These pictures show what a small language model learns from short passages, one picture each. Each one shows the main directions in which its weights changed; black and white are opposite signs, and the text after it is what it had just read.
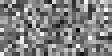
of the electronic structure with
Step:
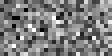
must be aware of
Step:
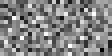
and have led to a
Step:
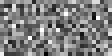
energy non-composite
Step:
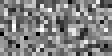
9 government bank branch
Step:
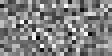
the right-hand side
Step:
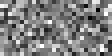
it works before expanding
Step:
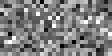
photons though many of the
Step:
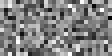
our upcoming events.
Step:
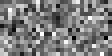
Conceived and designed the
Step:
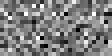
Then there exists a
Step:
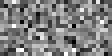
– National Privacy
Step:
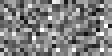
on average 2 weeks.
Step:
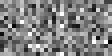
International Journal of Education and
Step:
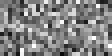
We operate near the
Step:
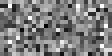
lower than the average
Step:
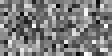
image background is black,
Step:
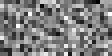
6 1 Continuous
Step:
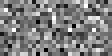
improve the academic and
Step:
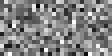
India Corruption Research
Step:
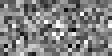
formula is as follows:
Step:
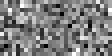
Arizona State
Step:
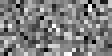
complex number. We refer
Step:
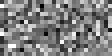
the value conflict scores
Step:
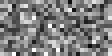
holes and worm holes
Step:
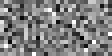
Detections have been made
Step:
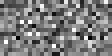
the same state.
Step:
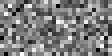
(hence at least partially
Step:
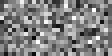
means that they are
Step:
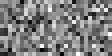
identifier number is
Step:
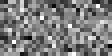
right figure shows a summary
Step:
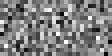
design are grade
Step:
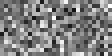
age varies over a
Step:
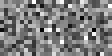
this topic. One of
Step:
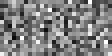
including an integration parameter of
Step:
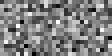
the birefringence
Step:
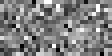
10 SK live days
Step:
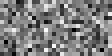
can naturally drive an
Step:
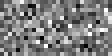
prediction of this quantity would
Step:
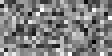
a broad range of standard
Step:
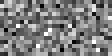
the system hardly
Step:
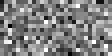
(average distinct at
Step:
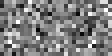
relative standard for the area
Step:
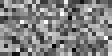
schemes. (a)
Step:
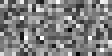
It is set to be
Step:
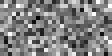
in this study,
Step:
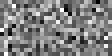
delta at point
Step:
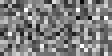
of the limits of Section
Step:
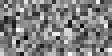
side views of the
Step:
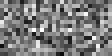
density in a balanced
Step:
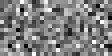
summarized the first version
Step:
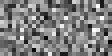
2: Compute the
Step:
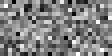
to cost assumptions as would
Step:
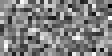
$n$ subjects.
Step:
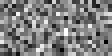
of Research at the
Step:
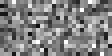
and structured change management
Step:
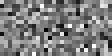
that the significance level in
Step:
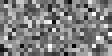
provides information on air
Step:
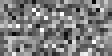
\right ) \sim
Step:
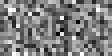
11 give the variation of
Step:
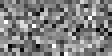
source at one representative time
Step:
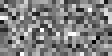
have been too small to
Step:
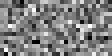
We will use only
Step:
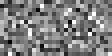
the South Asia
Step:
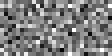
our attack yields. It
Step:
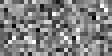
reforming an organisation
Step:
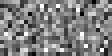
each vehicle runs
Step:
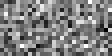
absence of a true
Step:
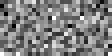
summary score \pm SD
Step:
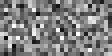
economic and military
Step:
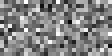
where 75 mg.
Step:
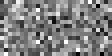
certain action [4].
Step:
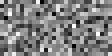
the receivers,
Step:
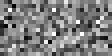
temperature-dependent mean
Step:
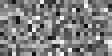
customers and operations because
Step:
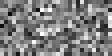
consistent with the existence of
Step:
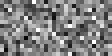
error estimate compares either
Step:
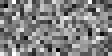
to systems employing parallel
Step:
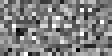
galaxy has recently been determined
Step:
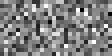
mechanism, one has alignment
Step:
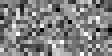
involved in the FL
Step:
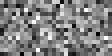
in a reconstruction where
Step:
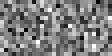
modeling schemes and further efforts
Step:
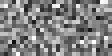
with screening length
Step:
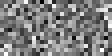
obtained from grains of
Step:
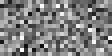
the universe's expansion
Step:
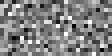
as it has rendered
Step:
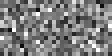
high volume of incoming
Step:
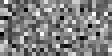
flows have mitigated the
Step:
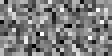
specimens are measured and
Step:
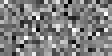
plot for any choice of
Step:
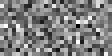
diet that consists of
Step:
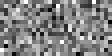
bioactive compounds were
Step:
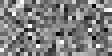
(1) streamers
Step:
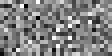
novel titanium
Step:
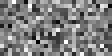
each other and with government
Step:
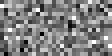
the observed wind terminal
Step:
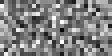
much more significant and
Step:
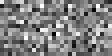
temperature, as the ground
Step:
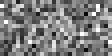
similar, a comparison between
